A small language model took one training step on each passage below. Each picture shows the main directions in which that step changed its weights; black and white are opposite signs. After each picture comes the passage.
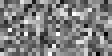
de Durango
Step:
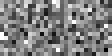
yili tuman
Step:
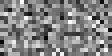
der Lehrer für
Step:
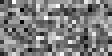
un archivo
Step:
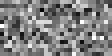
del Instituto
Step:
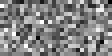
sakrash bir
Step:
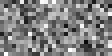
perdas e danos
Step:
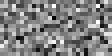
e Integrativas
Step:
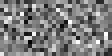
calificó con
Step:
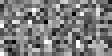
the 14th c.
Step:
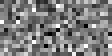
результати будуть
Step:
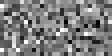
народов и
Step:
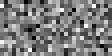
ham yuzaga
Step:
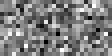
uma gama maior de
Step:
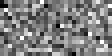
o quão profunda
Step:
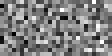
o'qish va
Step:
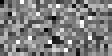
био мучен
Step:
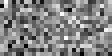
e minerali),
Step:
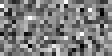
who are or
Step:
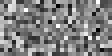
Филиппов в
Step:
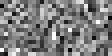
seguro e
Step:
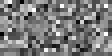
oshirish hudud
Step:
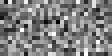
Information Access.
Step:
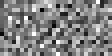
Бюл. №
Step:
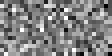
6 Graeser
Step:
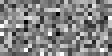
sonining o‘sib
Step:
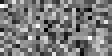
- Gapirish
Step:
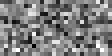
dan kepunahan
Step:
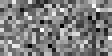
parte de um processo
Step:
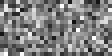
para coleta de
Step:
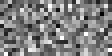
Startpunkt für
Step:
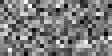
la población,
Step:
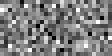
e diretos,
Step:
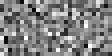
К.: НТУ
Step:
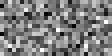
України [9];
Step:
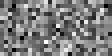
davlat dasturlarini
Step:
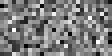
geben und das
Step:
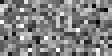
vários significados.
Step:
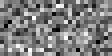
роботи з
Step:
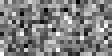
development of the
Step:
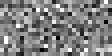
crianças em
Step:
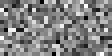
la nación.
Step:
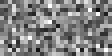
Эти отношения
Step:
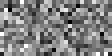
coverage of
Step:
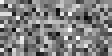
наук, доцент
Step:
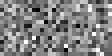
usul odatda
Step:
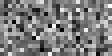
olmak üzere
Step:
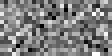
Україні ні на
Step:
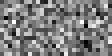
P. Quies
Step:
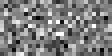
заключены и
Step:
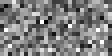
su potencia de
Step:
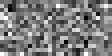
darslarida turli
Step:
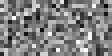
de Rabat»,
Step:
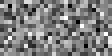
Dari latar
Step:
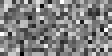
associados ao
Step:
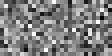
desenvolvimento cultural, social
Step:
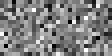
al Principat
